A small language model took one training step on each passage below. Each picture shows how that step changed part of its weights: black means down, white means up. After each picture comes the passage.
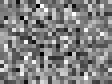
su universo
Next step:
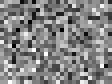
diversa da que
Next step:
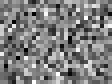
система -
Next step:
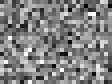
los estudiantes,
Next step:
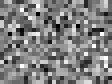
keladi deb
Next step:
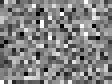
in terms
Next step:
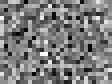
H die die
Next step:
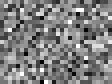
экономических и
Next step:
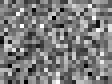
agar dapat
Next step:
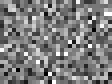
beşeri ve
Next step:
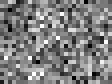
State University
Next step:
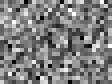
contrario de
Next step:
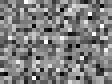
la vitesse
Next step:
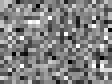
tashkillashtirish hamda
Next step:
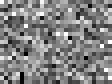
судить как
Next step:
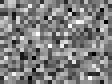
este problema,
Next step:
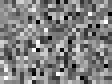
negativo, una
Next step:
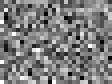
de balans
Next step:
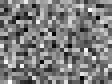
die zich
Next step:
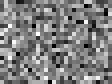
quanto da
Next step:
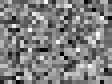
значение может
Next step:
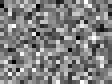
que produciron
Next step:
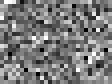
reward and
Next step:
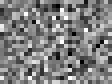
el terror
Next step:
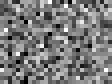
of Nursing
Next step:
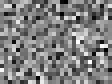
lainnya yang
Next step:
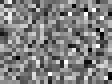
ham keng
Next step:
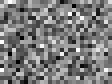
of Education and
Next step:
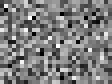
apenas 1
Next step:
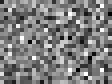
nos modos que
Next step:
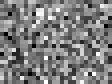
că orice
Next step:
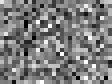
Modell auf
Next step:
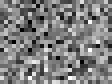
el aula
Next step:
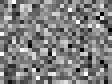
de casos
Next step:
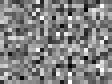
ilmiy adabiyotlar
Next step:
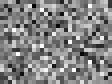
social control,
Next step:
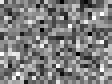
за вашей
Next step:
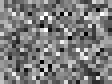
decline in
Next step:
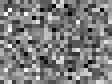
baseada em
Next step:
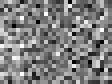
países que
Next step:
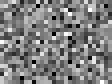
as principais
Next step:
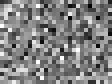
internados em uma
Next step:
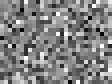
групи 1
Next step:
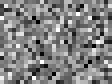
da pele.
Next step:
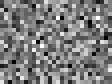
a relevância
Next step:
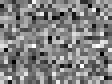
se refere a
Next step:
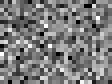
nomi bilan
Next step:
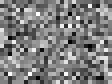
and Technology
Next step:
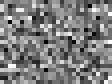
всі вони
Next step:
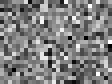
з цього
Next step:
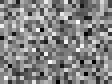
por parte del
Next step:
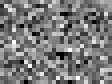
der digitalen
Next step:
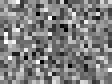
öfter für
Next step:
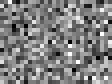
– Toshkent davlat
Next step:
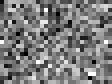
of the list
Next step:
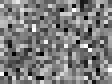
Dioses del
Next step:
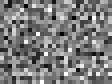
rol semi
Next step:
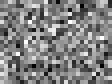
el contenido de
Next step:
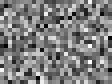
la proposition
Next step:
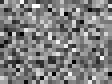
the tests
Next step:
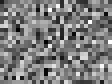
آن، منع
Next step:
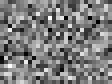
shaklda aks
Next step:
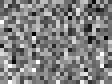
materiais que
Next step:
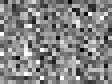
Antes de cada
